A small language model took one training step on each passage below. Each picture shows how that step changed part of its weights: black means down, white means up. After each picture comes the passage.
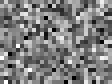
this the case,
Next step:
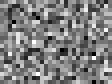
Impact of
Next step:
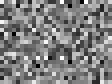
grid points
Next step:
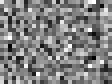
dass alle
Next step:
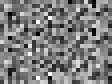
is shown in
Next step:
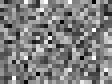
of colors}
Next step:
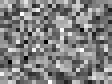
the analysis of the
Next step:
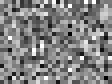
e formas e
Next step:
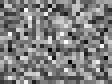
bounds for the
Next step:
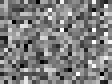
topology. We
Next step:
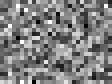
the result of
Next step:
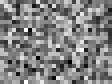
any point of
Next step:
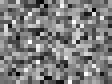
well defined, and
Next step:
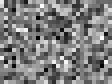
- hier
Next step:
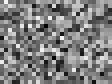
that $\Psi :
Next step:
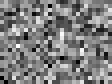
of directed
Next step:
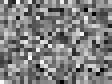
we set out to
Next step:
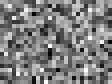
which is different from
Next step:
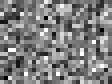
and } \qquad
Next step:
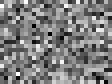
of the three
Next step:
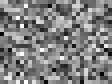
other $k$.
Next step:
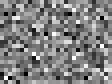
comunidade do
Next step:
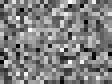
symbol ${\cal
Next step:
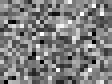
who have had
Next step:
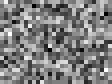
here that the above
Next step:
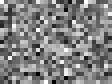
los picos de
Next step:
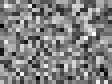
have to store
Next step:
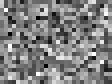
Es hat
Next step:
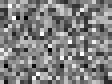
general. We can
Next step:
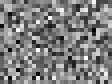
is to identify
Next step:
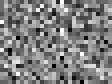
защита и
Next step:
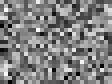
en el moment
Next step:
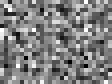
exist two functions
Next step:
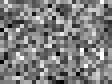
$H$, where
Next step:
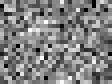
are ${\cal
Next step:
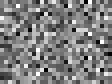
lidí a
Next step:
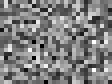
cases studied in
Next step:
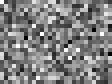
kuni barg
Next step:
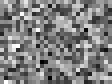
the corresponding portion
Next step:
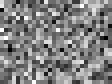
at $s=
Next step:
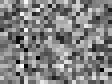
the field of
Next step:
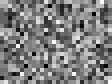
and $K$
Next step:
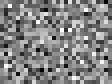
a compact surface,
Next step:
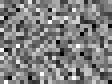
seed ${\bf
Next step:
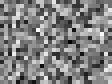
que cada
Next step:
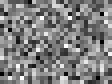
é nele que
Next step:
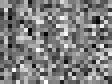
$M$ or
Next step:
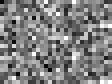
davlat tili
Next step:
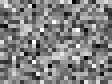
according to
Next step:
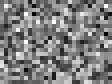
computed through
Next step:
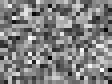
which mean that their
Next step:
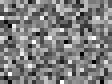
el discurso
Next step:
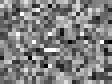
the process of
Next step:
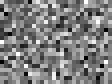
j \leq
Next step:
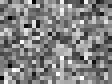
the computation of weak
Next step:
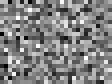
condições. -
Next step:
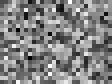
then there exists
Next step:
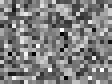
de MFR
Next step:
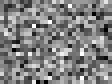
meaning of general
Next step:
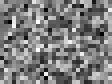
cost at time
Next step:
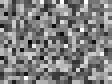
definido de
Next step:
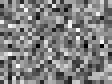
тим, що
